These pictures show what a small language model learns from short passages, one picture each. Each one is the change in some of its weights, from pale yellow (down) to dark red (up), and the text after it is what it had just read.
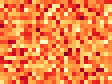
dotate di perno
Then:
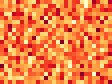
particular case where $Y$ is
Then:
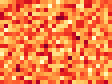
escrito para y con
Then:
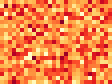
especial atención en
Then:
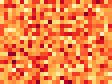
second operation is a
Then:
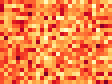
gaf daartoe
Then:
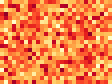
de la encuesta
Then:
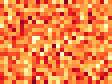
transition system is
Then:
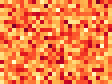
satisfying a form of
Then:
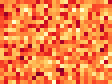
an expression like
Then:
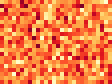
cual tiene que
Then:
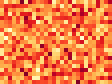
na teoria que
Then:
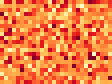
& \text{for }
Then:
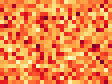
- Toshkent:
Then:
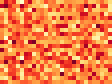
contexte. Pour
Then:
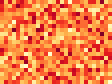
sixth order convergent
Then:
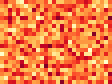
objeto de interés
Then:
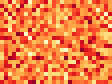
on the matrix $B$.
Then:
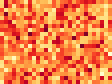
us go back to the
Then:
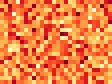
sin embargo,
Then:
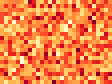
percaté de que se
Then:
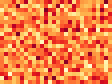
0 \end{equation} with
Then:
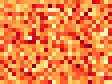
$ as $% k\rightarrow
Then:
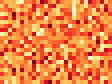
и практически
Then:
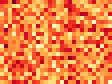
and differentiability of
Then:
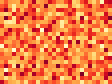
\varepsilon \RA 0
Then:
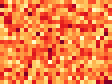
and libraries in
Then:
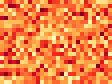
- García,
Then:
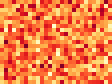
tendo em vista que
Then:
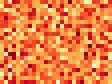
model are displayed in
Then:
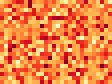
por meio de suas
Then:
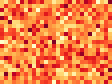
Universidad de Granada.
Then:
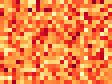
regression matrix $\theta$.
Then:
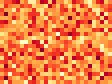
also equivalent to the set
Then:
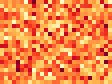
para ampliar la
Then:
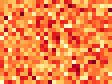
unknowns obtained
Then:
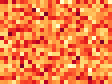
que não venha a
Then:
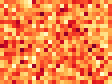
looks like for
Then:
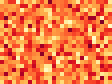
Since we work with
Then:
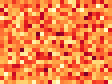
as a graded modular
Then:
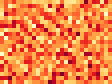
at the V. Kamu
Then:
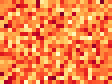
dipelajari secara
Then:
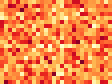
Har bir ishlab
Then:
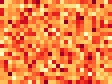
para la convivencia
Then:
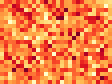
zero at $\infty$ in
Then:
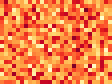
(i, j) \subset
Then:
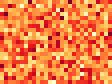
number of modes increases
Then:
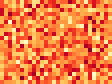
weighted hypergraph
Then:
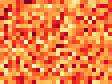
modelo 6HLP
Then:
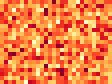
denotes the smallest
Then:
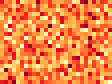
religion in human
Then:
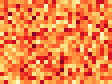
может быть
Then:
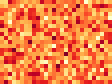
anywhere, and no mass
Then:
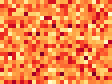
saturated. By
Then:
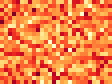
and $g\colon
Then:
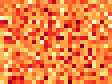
uncorrelated, is
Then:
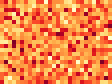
все сферы
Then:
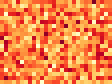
the metric induced from the
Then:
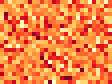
introduz maior
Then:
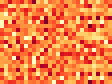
and pointed several
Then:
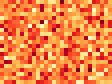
bank, loan,
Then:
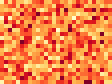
during the charging
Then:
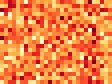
birga, imperiya
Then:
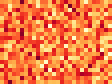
the smaller\ $\lambda $
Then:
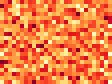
de atividades;
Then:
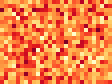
of degree $\leq m$
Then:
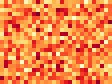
de vastlegging
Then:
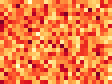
Starry Night
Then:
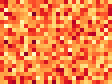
lattice per unit
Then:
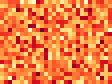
shall point it out that an
